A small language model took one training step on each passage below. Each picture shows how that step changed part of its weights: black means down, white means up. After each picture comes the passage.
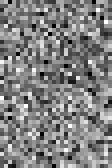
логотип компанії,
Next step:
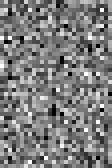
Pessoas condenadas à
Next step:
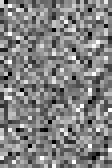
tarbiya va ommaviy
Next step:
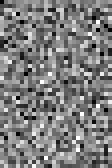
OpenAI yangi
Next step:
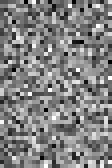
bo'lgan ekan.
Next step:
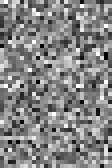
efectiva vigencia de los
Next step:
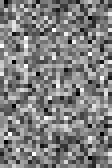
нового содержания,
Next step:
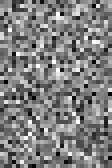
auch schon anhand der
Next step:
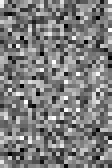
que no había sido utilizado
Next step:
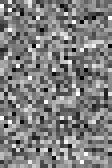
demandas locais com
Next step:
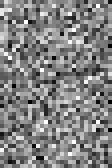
riesgo y se anclan
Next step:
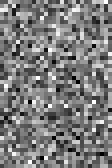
ta'minlash, ularni
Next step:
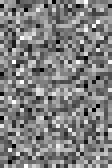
tasodifiy genlarini
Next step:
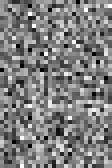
Основи графічного
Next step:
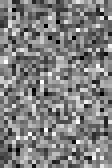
Fachperson in der
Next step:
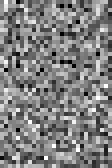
pode-se reverter este
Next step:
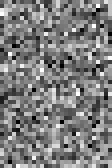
oila esa mahallaning bir
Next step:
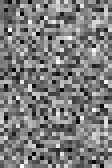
of Economic Sciences,
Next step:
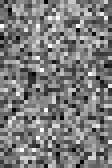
davomida «Kim tez
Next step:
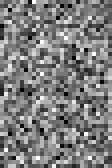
process and how this process was
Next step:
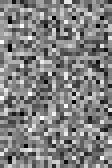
o outro que o tem e não
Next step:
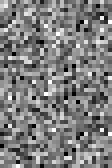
dastlab siqildi,
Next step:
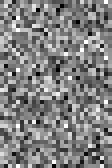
a folclorului
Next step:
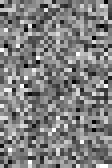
DISCURSO II.....
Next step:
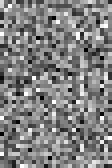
таких уроках
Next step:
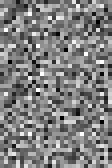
Ushbu konsepsiya
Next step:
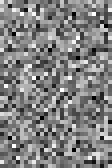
en 2020 à partir des sources
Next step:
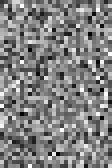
бўлса-да, унинг
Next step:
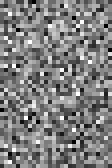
ularning xarakterlarining eng muhim
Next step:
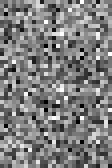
ma'lumotlari milliy
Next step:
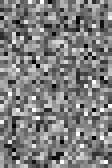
words: Substantive
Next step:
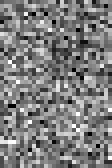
responsabilité sociale des
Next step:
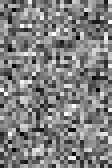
como o conhecimento de que o
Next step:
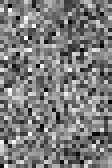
ganzheitlichen Ansatz,
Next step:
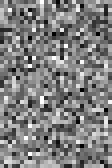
pedagogical problem. Science and
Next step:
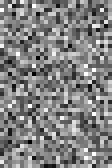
in the System of Public
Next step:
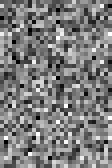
Державна служба
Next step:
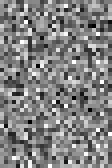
текстах своїх
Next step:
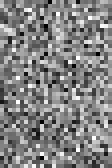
Federal. - Invita
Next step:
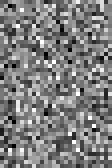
ILM – FAN
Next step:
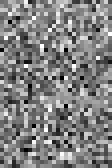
студента имеет
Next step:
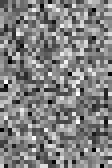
Graduado em Pedagogia
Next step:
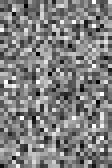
integration should be
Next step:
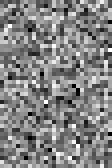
bo‘lgan elektr
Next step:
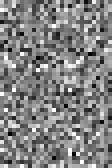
ishlash holatini nazorat
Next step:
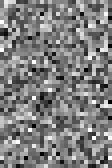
ijtimoiy-pedagogik faolligi
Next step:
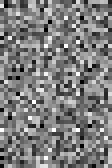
bir talabaning bilim
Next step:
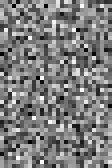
the influence of the
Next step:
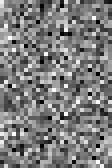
și este acceptată
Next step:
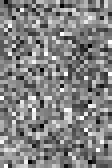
бу жараён корхона
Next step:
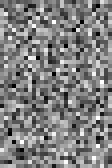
as instruções várias
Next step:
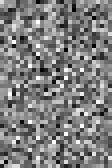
Hikoya janri
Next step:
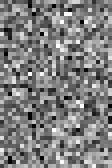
devem ser curados, o
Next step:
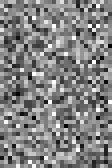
Selanjutnya yaitu
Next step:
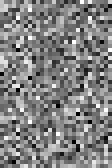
muhim vazifalardan biri
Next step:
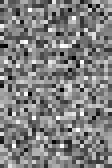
por los comités de investigación
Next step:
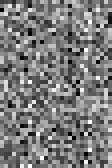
possível, bem como
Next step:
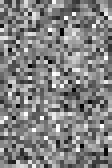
optimalligi uning
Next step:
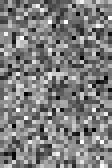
Georgantzi G,
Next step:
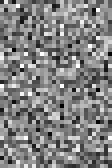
encontrar ayuda
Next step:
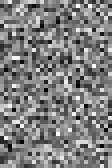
offline, dan kun je
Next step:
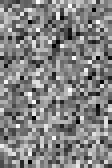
yang efisien dan efektif
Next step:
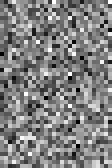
приложения. В
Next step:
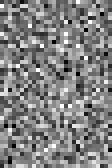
y rentable podría
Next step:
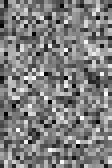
случаев. Нами
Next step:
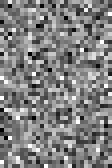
қилиш ва бошқа давлатларнинг
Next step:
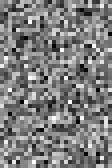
de grado inédita,
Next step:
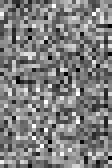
London: Modern
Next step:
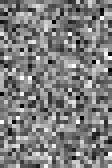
o'quvchilarga tabiiy
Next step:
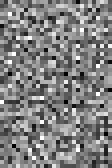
ve Türk edebiyatı
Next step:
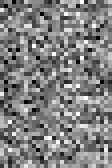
estudios futuros
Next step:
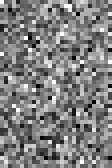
hafiz, musician and
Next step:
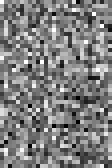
implica el establecimiento
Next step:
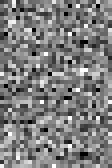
cacao se presentan en
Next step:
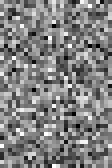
ulterior o intenție
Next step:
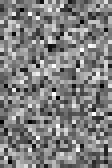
insanların davranışlarını
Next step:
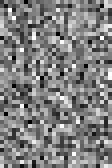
Адже це був
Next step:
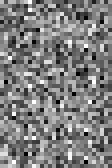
wychowaniu w
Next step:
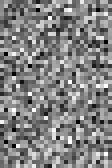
Yunus Emroning
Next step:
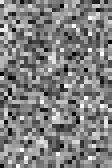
exposto, é possível
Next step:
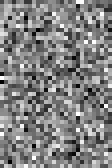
o sistema produz a exclusão
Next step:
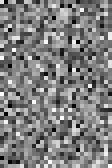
ishlari bo'yicha sudlarga
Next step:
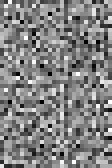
de las respuestas Desde
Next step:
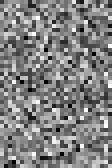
робота: від
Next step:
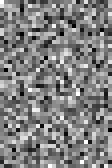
этган партиялар
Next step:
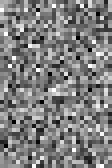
de sus conocimientos
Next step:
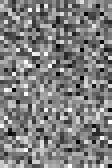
faisant ainsi la
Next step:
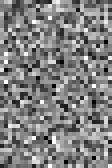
Shu sababli, boshqa
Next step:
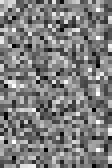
Шундай қилиб,
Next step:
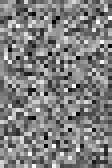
Societies In het economisch
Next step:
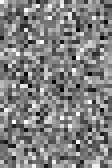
– „welcome
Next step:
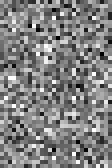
menolak permohonan
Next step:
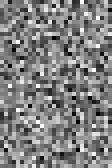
sobre IA, aliás,
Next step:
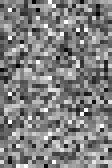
o'rnida haqli
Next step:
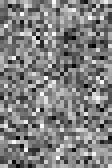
saja hilang karena
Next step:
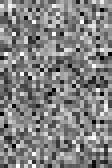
Raxmatullayev Sh.
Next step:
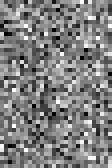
y bloques (utilizados
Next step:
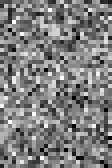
total en Colombia. Se
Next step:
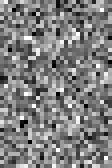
management* ditolak.
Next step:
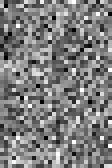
erat dengan komunitas
